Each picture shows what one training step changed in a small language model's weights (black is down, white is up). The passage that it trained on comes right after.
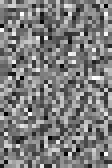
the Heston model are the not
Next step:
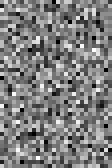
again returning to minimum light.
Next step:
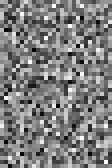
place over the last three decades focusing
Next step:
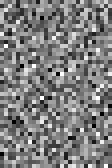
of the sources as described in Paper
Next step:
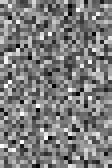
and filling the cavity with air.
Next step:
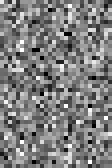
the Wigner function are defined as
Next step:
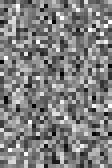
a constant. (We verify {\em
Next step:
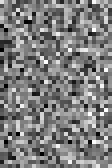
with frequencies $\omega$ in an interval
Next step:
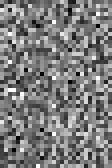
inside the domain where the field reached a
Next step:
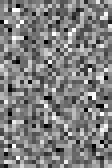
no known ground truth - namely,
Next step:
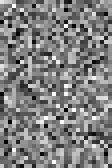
hop is unknown; \item
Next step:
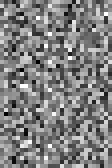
deployment use requires request-level
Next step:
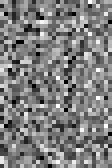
status, TC messages are
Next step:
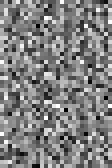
contact. **RESUME**
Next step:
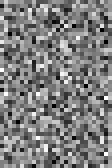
O (N) energetic
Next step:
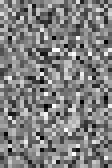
During their entire evolution, how many
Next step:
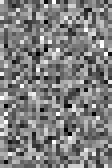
set with visually accurate labels will be
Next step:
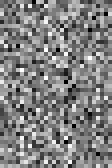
abstract business logic,
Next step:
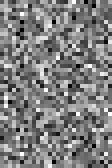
Keywords: Rhodium
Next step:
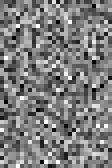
is that, at first sight,
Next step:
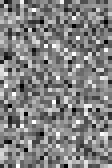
dc magnetic susceptibility measured upon
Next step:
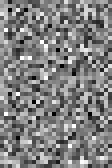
cannot evolve into detached systems.
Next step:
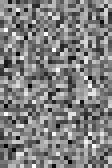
may occur in cosmological simulations if the
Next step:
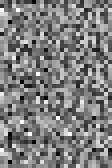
to represent typical voltage–frequency targets at
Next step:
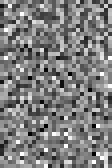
and (\ref{4}) along with
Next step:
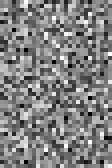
specific short-range orderings. Such
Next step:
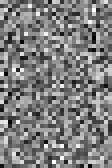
also found that, compared with other
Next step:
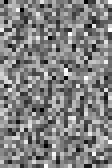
the dressed currents and the deformed
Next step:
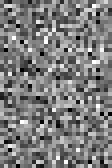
where the last case is taken most of
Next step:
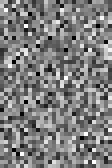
\vspace{-1em} \centering
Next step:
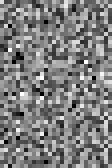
show that the generalization is not exact:
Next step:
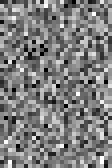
as in \begin{equation}
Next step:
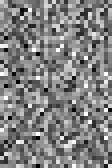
other projects (e.g.,
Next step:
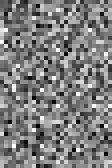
analyzer with a GSG probe
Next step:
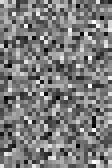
a closed surface $\Sigma$ of proper
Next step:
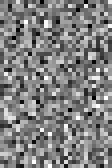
is a dIrr galaxy containing many
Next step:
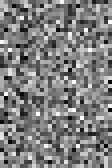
shape of the initial ELN
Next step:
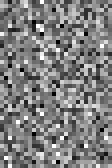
data causing maximum energy consumption for one
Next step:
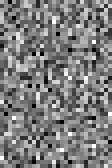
increases from $0$ to
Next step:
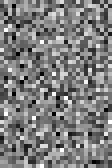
spacetime. This has to be taken into
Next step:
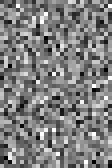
differences, however, ultimately depend
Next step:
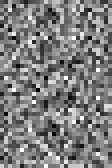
the SUSYLR model} \ \
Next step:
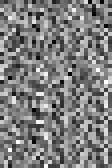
of 38 \textit{km})
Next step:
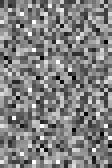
162 | Aristotle
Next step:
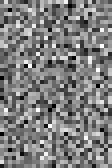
free energy and take $\beta
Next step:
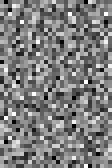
not happen. Another
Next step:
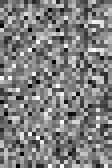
\SE performs well on these
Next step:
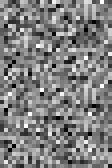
state is subjected to decoherence due
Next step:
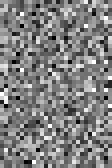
``expands'' faces that are
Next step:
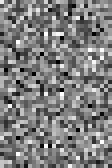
the particle becomes the sum of the velocity
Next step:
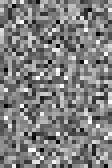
observational errors back in time. While this
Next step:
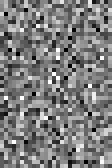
temperature dependence of $F$. In
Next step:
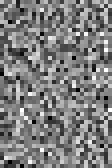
of $\psip\to
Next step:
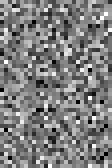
three times its value. Thus, given
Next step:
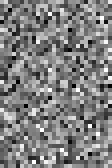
on the other hand, a closed expression
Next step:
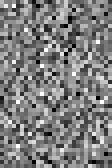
UKIDSS project is defined in
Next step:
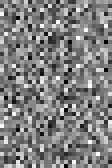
T. Cornelius and
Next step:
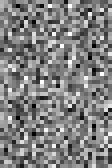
numerous recent publications (for
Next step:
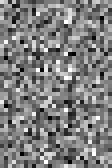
on many orders of magnitude faster than the
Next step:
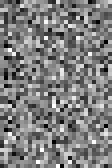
sections. I also followed the work of
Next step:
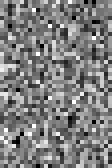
photometric resolution in the ultraviolet
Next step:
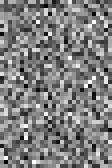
{\em (e)}~Although stellar
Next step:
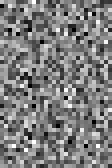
to each of the four Mn chain
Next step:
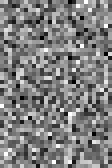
energies during the re-heating of
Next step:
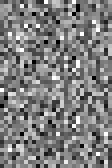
r \end{bmatrix} \quad
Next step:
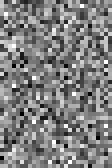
In this section we review generalized
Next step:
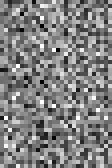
equation with a left hand side:
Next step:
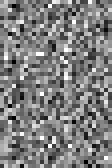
of Physics Conference Series,
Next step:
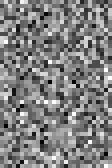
by assigning all the preferences
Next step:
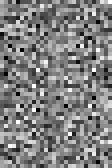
and the cross sections for the direct and
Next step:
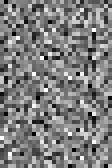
Note that we keep only terms of the
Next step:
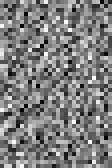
inherited in the MO integral
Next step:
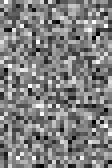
high-efficiency coding, which
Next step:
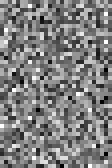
confirm this. YORP
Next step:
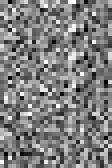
based on the reinterpretations of
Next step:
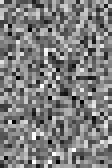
show that our mass spectra are in good
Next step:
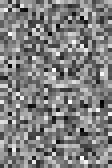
consistent with the observational data of holographic
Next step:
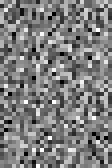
of the distance, $x$, from
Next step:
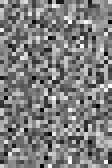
the remaining integrals run over only positive
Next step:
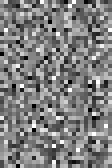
coordinates. Branches are formed with
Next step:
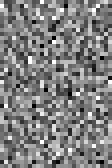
parton energy loss in an expanding
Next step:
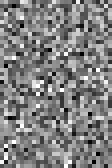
infinite-range Potts glass
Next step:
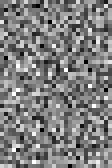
dynamics belongs to a generic class of
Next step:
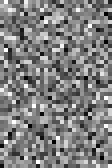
frequency. Figure 2: Interlocked
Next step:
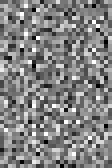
Wolf-Rayet stars
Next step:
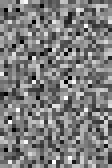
all SUs from accessing the
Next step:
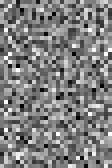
of a quantum fluid and an impurity
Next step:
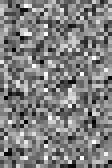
combinations of risk sources, deployment
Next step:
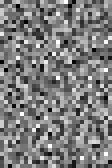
compatibility, custom line shapes should follow
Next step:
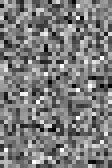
that of the first is merely
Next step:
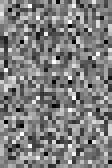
grows in each recursion
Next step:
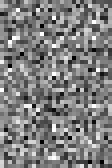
equation can be evaluated exactly because the spin
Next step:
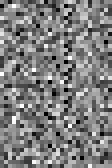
LaFeAsO. Moreover, this
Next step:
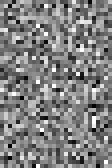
if a first order phase transition is present
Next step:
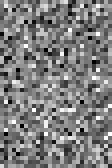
elements in real time, most existing work
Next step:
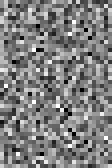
Project (HMP) for
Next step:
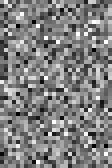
constant can also be defined as a particular
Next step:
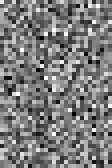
the ground state we recover the results of
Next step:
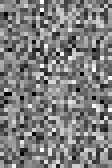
range of $\lambda$, reflecting how
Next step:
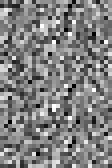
ligands. At ambient pressure
